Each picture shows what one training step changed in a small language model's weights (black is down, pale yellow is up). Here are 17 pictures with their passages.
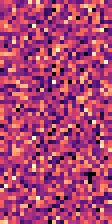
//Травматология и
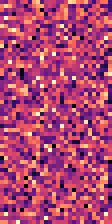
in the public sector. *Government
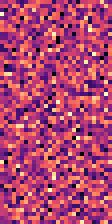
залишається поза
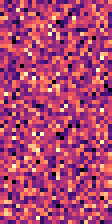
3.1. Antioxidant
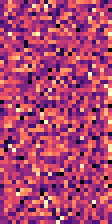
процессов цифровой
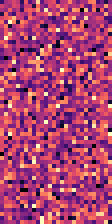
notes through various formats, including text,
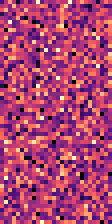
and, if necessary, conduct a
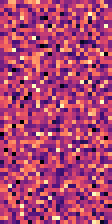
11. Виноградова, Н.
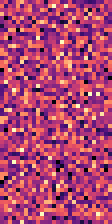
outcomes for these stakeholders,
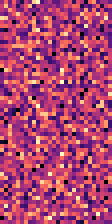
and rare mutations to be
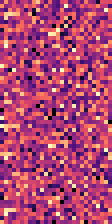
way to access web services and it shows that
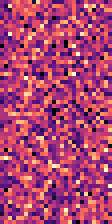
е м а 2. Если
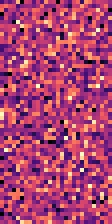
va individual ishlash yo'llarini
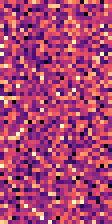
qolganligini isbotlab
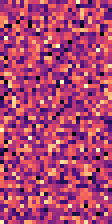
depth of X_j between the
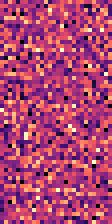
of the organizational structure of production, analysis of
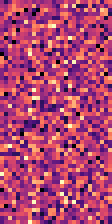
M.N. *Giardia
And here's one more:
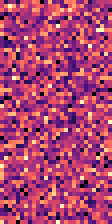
kerak. Qiziqish
